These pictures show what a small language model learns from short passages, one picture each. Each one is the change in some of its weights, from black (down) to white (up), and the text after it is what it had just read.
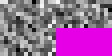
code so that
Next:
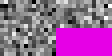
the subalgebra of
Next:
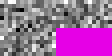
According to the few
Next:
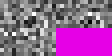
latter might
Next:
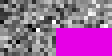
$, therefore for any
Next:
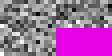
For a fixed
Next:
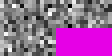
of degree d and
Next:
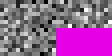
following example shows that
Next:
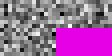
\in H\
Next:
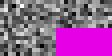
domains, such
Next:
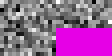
solutions corresponding to
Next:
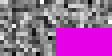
essential properly
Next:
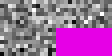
(\gamma -
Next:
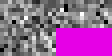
because government organizations
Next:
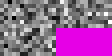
needs rather than from
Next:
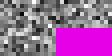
public speaking
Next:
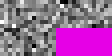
to be held
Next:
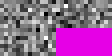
separated from their
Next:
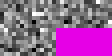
results were compared with
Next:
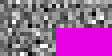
\[ \Delta
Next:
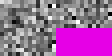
the field of
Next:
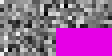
process parameters and its
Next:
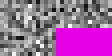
Furthermore minus the
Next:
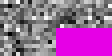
these two equations,
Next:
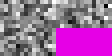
the geological
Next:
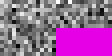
a class of
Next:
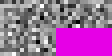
\geq -
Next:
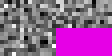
techniques; to
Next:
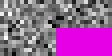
will become very
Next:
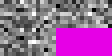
yield was obtained
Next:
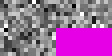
for Figure 2
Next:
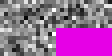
the d-q
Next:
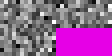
variety of other
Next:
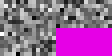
us to evaluate
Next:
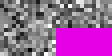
lot when using
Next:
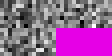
models. Furthermore,
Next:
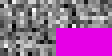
between two complex
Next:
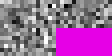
the location of
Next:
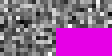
point solution, but
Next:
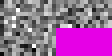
we can also see
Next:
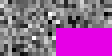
transport map,
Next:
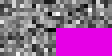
is implemented on
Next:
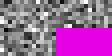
has at least one
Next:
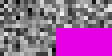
assigned to
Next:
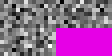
convenient not
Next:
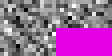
that the elements of
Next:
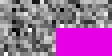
plays an important
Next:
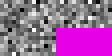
was completed
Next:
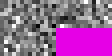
this equivalence is
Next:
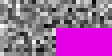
well as an
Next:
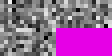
right sided
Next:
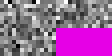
of the vectors
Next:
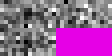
sufficient, and
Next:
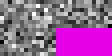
factors must satisfy
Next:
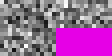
and the state government
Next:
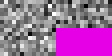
0$, which is
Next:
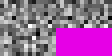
less than three
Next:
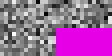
m length of field
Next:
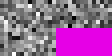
View of
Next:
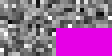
stability; research
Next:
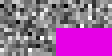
$E$ contains
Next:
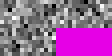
of illustrative examples
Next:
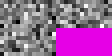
cases to know only
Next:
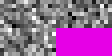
shape of the
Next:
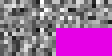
further investigation should
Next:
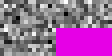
to the proof of
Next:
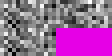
at at most
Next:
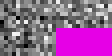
are not regular.
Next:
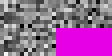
So we can assume
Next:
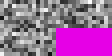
at a density of
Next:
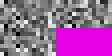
functionals and
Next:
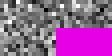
and pulsed
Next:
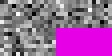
leads to two
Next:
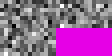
to explore the
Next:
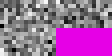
and a mixture
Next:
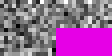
related to the
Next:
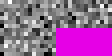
of the alternative
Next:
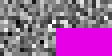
check that the equations
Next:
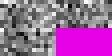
(hence the
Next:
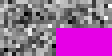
the term, as
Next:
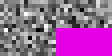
that employees value
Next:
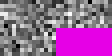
of flat
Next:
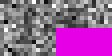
their interactions
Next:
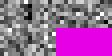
induced by the
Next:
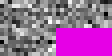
them, on the
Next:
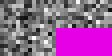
together. Bins
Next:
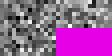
FOS of
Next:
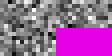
how its shape
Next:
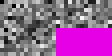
definitions for
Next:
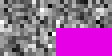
the cone at
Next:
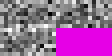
is the case,
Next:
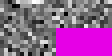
,\] where
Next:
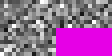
global picture
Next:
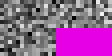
deal with such
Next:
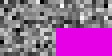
findings motivate
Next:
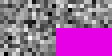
a DG scheme
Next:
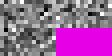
We look for
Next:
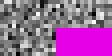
\C \mathfrak
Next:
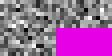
The performance of the
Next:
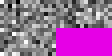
then a universal
